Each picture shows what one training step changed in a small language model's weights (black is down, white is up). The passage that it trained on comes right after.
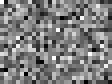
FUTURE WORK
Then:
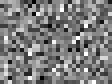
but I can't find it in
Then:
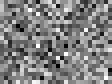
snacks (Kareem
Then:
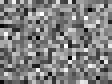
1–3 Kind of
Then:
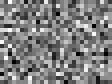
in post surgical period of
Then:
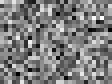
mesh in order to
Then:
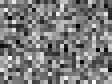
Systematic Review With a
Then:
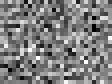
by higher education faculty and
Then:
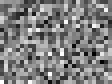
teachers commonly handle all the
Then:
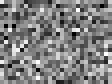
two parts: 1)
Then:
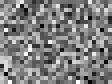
the ultimate aim of
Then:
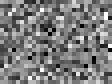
accordance with settling
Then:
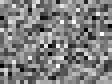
otherwise stated, the
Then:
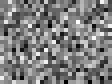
period of the break. It
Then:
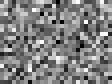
2 Slovakia —
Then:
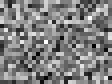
action enforceable through the
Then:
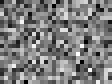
means. - Industrial
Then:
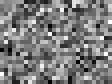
collected the data, interpreted
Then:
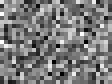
sector are discussed below.
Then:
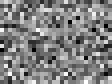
funded projects - Joint
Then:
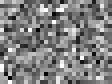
harmonic distortion analysis
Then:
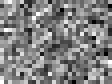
be closer to reality.
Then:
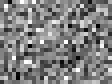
strains were easily obtained by
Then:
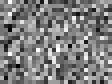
often regarded as the
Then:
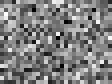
according to Okoroma,
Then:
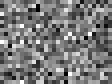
employers; (4)
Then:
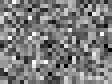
but also providing access to a
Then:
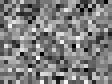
yield optimal results without first
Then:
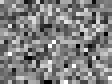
possibilities to escape
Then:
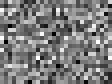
with terms from open resources in
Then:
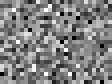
and gain familiarity
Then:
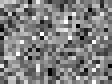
plastic, and leaf
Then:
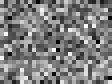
The result shows that there exists
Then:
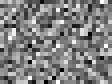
procedure through which a
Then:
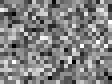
also to give you the
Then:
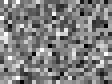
both multiple places and multiple
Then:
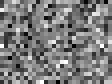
boron, zinc plays
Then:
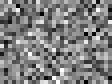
to October, while the
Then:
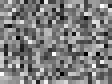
of High Blood
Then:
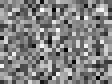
to focus on the second type of
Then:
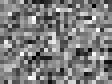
variety of areas such as
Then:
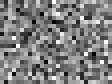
virtual teaching and
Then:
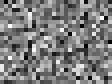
in descend Order
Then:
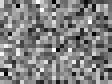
relevant feedback and,
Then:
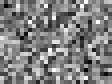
dBm Thermal
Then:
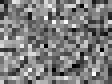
& Hiratsuka
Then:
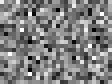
that any significant variations observed are due
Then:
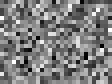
recrystallized and dried
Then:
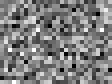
estimation by learning patterns from
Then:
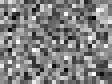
per year was not statistically
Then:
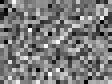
other works. Asha
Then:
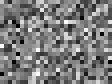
artistic means.
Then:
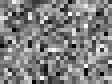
no documented compromises
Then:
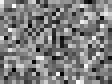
for Considering Studies
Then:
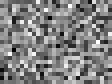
and control systems look towards
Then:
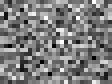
D. Johann,
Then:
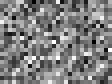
traditional ways of learning a
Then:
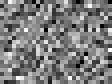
of entry and establishment are
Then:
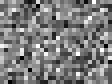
ties between accounts. The
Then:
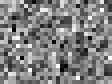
also be a factor that contributes
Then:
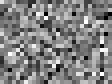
but still well entrenched
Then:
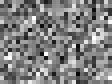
different parameters have been assessed by the
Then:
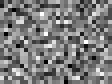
elements. In order to
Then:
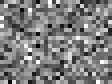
three bands in the
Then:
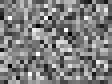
could injure other road
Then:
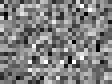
very long, so the guides
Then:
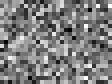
collection in 1954, but
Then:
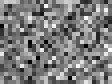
remote monitoring and control
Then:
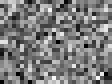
remains dominantly.
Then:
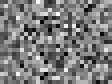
considers the allele
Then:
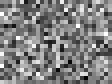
on root development; - To
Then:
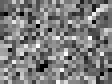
growth and yield parameters at 120
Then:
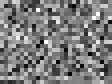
Oil (ml/min)
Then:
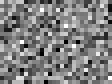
investigated for their ability to
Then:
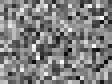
applied here as well.
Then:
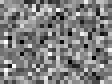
result, a discussion of the material
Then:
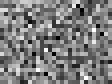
the overall pedagogical
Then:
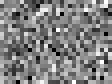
rats were fed with
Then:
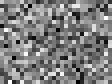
"At first glance,
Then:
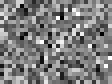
the operation of the system,
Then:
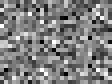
Statistics Between Two
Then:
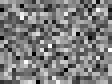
to the records and sources of
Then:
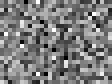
with Iran toxic.
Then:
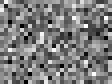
“Only few get
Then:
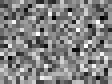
*Indian Journal of
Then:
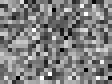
is safe and effective method
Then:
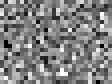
in Education Making
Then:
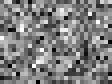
mode, qui sont
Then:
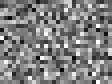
During the experiment, the
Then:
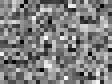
concentration and (D)
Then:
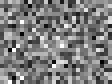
by further dividing the
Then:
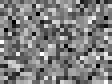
environmental and health impacts of
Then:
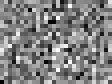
and segmenting the
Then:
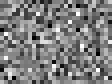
lockdown (like
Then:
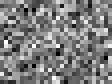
a SoA approach for
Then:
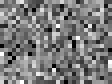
a great forum for
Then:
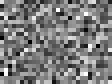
accelerator systems,
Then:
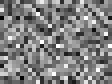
7-9 Severe Pain
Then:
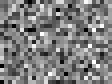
exist under different genetic
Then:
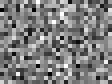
state envisaged would
